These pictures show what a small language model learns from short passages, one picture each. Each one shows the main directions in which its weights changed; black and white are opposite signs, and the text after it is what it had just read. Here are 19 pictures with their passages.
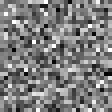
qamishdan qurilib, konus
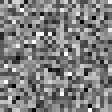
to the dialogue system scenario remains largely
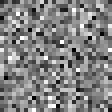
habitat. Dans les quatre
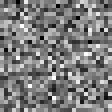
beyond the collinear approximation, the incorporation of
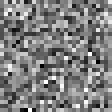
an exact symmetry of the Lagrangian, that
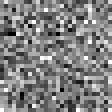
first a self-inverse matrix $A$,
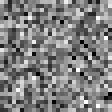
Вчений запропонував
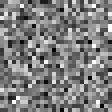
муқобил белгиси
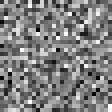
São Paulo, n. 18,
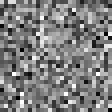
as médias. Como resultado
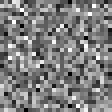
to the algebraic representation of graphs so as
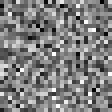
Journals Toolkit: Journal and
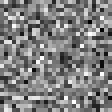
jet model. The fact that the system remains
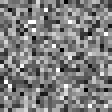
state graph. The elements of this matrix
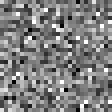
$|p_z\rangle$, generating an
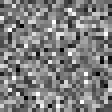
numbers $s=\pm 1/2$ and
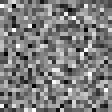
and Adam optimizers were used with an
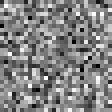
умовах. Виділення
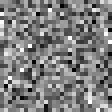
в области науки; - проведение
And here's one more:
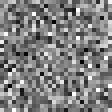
G_s}\,, \label{delta}
